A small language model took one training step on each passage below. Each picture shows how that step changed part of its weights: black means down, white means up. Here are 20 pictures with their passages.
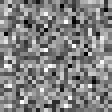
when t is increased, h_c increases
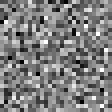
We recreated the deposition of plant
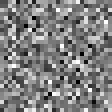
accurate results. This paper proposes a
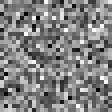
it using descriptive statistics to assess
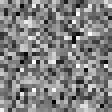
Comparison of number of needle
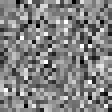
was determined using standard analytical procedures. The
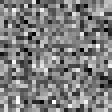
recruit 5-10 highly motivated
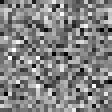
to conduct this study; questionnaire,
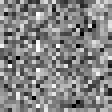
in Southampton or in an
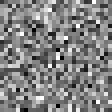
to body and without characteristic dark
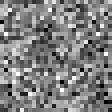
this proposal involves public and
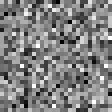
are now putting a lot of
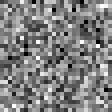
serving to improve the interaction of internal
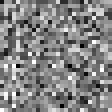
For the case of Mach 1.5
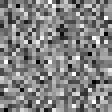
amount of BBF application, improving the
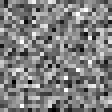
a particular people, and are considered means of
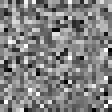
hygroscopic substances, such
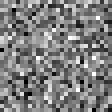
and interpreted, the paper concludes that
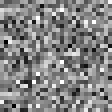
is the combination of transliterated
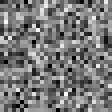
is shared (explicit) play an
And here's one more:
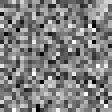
in methanol at 6 different concentrations.
